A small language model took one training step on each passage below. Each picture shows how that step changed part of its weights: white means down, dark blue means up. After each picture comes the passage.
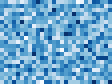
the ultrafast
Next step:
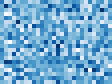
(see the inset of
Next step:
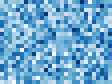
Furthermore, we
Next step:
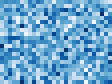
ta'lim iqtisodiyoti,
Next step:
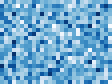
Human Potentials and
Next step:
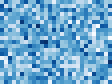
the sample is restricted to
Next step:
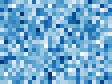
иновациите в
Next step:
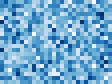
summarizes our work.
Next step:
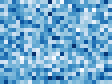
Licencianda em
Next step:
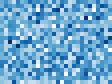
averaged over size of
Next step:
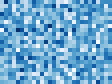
Le découvreur de
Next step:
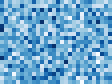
the entire diameter
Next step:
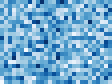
as orelhas e
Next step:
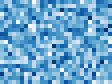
va uning ustuvor
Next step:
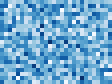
fits than the stationary
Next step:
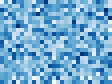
The Psychology of
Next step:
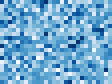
antara jiwa
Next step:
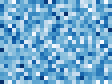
be repeated here. We
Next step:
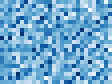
be written in a
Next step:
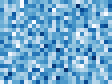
cell area and RAM
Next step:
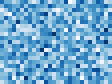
in order to get the significant
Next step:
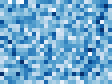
process involves an energy
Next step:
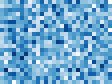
exist at smaller separations, but
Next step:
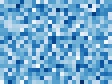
perturbed brane, so
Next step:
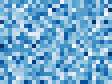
qayd etiladi.
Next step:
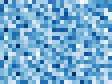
Revisores: Lista
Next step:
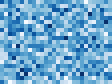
del virus, debido a
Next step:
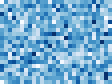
was deeply engaged
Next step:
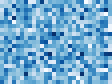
MOKE images of
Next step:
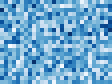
de la botanique.
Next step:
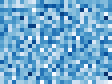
has been developed to model the
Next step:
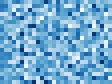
D: Appl Phys*
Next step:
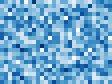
distance and luminosity of
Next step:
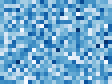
the difference between $\zeta$ and
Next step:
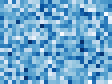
them connect to the two
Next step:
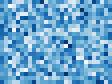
region size limit is proportional
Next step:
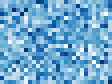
cell $i$ at time
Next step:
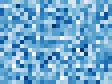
plotted corresponding to their wave
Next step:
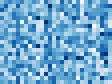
BIONDI /
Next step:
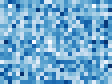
assumed log-normal
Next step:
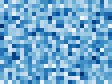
vibration modes of the main
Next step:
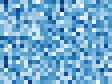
by the National Energy Research
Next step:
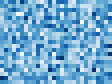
y que se daba sobre
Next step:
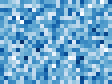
remains virtually constant.
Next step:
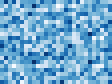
și de a distruge
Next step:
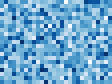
faible pression de la
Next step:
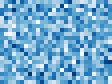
- Bolívar,
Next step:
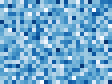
the hexaquarks
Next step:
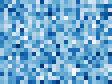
I have tried to be
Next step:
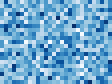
ichiga O‘zbekiston
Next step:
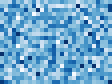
application’s carbon
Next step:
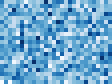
tratar de mera
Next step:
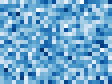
is recurrent in at least
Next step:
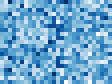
cual se basa en el
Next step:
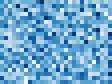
$z$ fits is about
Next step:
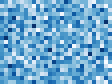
Şenden Y.
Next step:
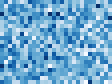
best; (Roter et
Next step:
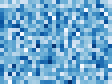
other approaches show that for these
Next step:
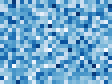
personnes qui les
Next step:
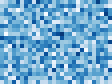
by using the Weyl
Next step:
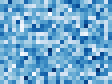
sub-storm period. We
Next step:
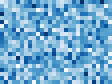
and bottom-light at
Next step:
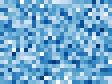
in the snapshots
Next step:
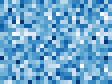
ejemplifica este
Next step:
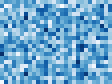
relação permite ao
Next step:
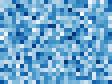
». Il fait
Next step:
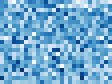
emulating the mode.
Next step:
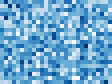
Spectre simulator, which
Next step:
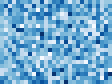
conserved quantities}
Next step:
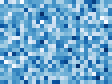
chemically reactive
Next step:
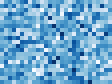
aukins þols
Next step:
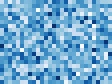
Therefore knowledge does not
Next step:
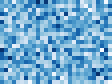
be explained by a smaller
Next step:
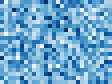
requiere un marco
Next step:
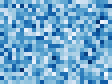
in theoretical plates.
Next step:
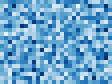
busca establecer la
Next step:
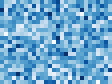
quoted error is the
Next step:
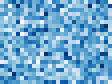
associated p-value of
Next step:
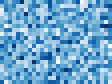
de educación primaria.
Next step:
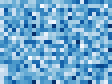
hesn kimge
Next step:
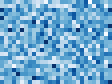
не на механічне
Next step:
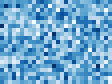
necessary and sufficient conditions
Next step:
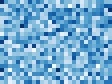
objeto de riso, na
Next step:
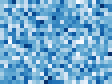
Proposta 3 focou na
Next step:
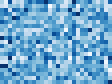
jihatlarida ham
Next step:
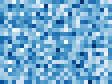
wavelength-dependent changes
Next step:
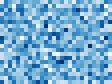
України, хоч за
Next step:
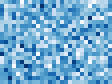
and second phases. **Figure
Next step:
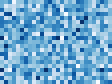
given when the frequency dependent
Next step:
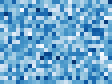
pemilik lahan
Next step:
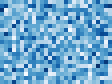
means of a second order
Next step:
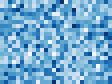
día de MD.
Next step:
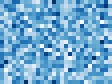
1 for the meaning of the
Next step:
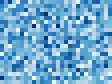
times. There is a
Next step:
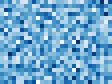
dit geval naar
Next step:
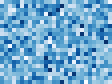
components of the Larmor
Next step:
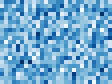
процесс над Ф.
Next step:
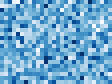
обработки ложи
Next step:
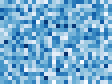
не имел права
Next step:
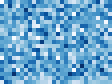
enhance randomness quality
